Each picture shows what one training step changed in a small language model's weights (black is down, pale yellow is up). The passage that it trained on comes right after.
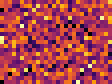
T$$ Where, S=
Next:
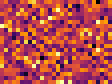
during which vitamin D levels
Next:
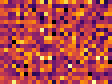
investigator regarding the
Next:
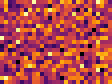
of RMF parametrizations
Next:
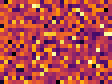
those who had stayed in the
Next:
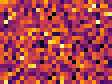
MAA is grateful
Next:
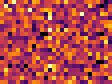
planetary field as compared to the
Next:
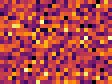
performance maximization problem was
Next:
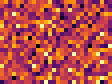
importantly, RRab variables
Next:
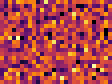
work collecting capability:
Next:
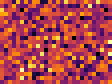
such as genetics,
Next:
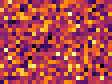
further assume, to close the
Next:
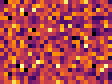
flow velocity
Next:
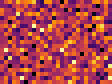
in Fig. 1). To further
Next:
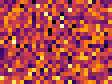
Although we treat only the
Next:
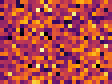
the $\mu\rightarrow 0$
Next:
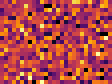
of the ionization state is not
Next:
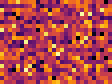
scattering events.
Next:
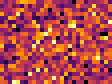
the most recent reward value is
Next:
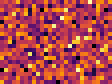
Physics, Shinshu
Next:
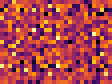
to emerging defense
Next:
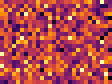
approaching it with an infinite
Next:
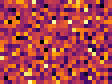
by increasing the tax
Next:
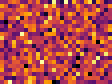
be completed soon. 3.
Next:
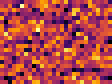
k -continuous
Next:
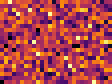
domain (\ref{2}) to
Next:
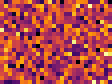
(Until the Lions,
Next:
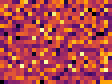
component of a reliable and
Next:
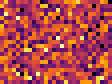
Richards, J.
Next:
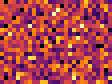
Direct educational support from
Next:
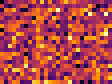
region of Hubble parameter calculated
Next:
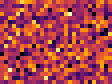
the coordinate transformation should
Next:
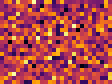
to provide an overview of the
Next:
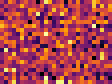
Mehta Assistant
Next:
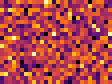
The phase diagram of the
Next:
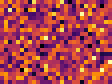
track, and the sample group
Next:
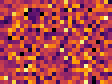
involved in skull
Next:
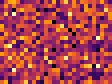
finale. Our first
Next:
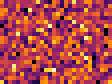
loot oil products for material
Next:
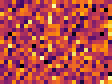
are planar, outer
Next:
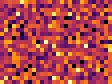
is caused either by
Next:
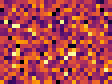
high temperatures due to the
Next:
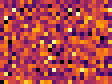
trustworthy and
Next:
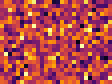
as nano-anchors
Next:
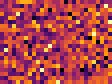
the normal number of 42
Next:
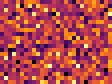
the observing circumstances
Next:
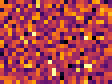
group analysis of fMRI
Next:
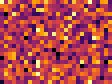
to extrapolate
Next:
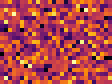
after shorter activation
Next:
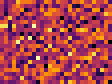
a paradigm in which control
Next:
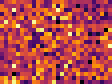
ARPES spectra observed
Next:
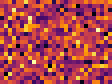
sur la propagation,
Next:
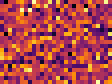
his relatives to
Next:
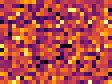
the same basic parameters as in the
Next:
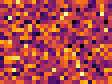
include its impact on
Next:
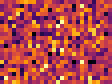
the interactions between the AMOC
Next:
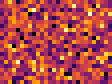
concrete. The current practice
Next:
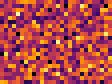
the SAW potential amplitude and
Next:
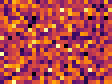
background matter characterized by
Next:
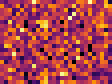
\coordinate (A)
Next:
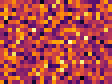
tofacitinibe e
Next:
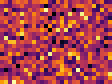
or increase pulse duration
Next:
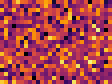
The bottom panel of
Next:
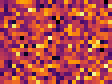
size interval is obtained. For
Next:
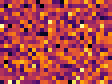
other in diverse ways.
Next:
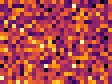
this effect occurs at the
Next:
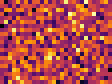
orientation. By
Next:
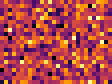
halved there is a risk
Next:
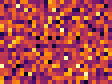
all wavelengths up to
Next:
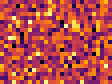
finite range barrier potential
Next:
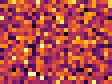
semiclassically by
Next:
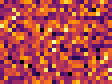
contribute the most to the
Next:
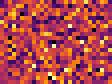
an object in order for it not
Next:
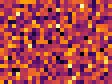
the limit of strong interactions the
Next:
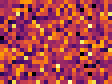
the cross section, as in
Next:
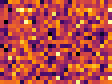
seismic tomography model
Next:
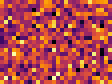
cemented initially by the
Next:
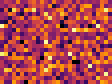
qubits in diamond and
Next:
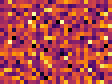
performance across different model scales.
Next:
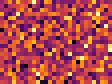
to the self-test based
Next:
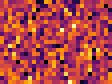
for power transformer fault
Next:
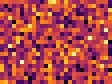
the saddle point optimized
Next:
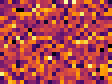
present study, indicating higher
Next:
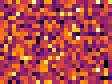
to the charge and orbital
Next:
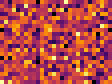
low energy effective theory in target
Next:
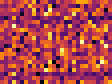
the sharply changing
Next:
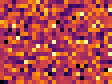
frequency were measured for each
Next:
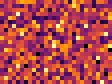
the CCE also for other
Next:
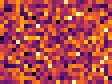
photometry from the three most
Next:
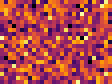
effective broadening of the
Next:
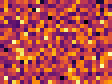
depends on the orientation
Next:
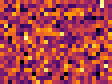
But, on the next level
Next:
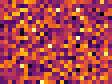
}\left( t\right)
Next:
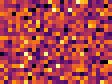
relevant answer is
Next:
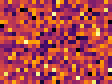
unstable, while the
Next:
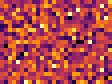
perceived by the educators
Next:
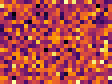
before applying
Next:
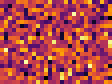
work of CM, which is based
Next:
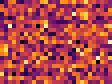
compromise with each other.
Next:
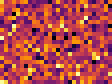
(\nabla \Phi
